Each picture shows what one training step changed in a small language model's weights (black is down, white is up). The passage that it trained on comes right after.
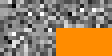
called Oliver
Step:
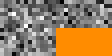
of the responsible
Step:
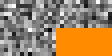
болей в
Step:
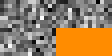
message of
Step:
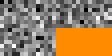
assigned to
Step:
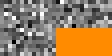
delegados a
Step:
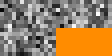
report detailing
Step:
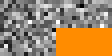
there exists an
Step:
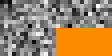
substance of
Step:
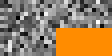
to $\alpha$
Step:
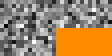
It is assumed
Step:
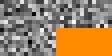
constraints for each
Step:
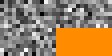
is one of the
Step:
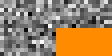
any integer
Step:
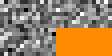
\theta \,
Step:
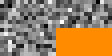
review and approval
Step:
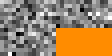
at least one real
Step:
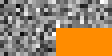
where instead
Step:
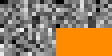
Cível da
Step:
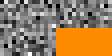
terug te
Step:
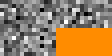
understanding, we
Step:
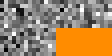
all values of
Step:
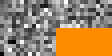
saca el
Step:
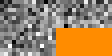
A classical
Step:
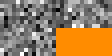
is essential.
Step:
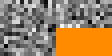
Se aclara
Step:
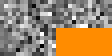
distributions provide models
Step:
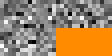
minimization problem under
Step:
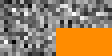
have equally
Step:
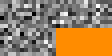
in blue
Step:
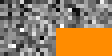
limitations of
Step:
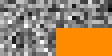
patients; most
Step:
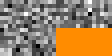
wordt in
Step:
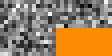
movement or
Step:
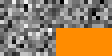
e a forma como
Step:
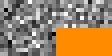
♦ Lemma
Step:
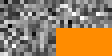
have higher rates
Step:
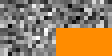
methods. The
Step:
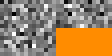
на карте
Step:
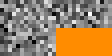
plant extract
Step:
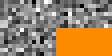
The results for
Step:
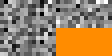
was not the
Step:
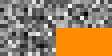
norma es
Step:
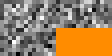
all of them are
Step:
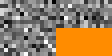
bu metod
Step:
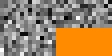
we obtain general
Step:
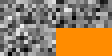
of TD,
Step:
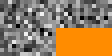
Wandel für
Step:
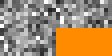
row2 +
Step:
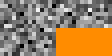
and studying the
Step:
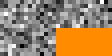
program Social
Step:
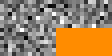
traits through
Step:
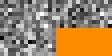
a characterization of
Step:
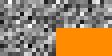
uni ilmiy
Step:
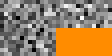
> n$ and
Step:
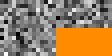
the processes of
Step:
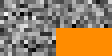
основы для
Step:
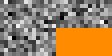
of populism
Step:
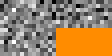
theory has been
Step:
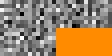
ijod va
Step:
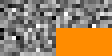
outside of
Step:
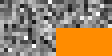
with future research
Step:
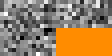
pelo então
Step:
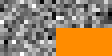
has been proposed by
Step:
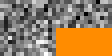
and characterized.
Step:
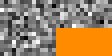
- \widehat
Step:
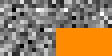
and a projective
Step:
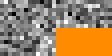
plus au
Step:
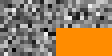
impact on the
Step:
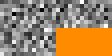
case where two
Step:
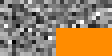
Lie algebra
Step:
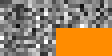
imagine in
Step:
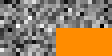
Students can
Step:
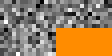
be achieved and
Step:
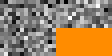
demonstrating the
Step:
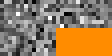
Educational and
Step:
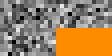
study. Test
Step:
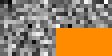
substance with
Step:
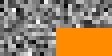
members of
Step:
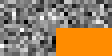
derived by the
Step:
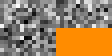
shown in Table
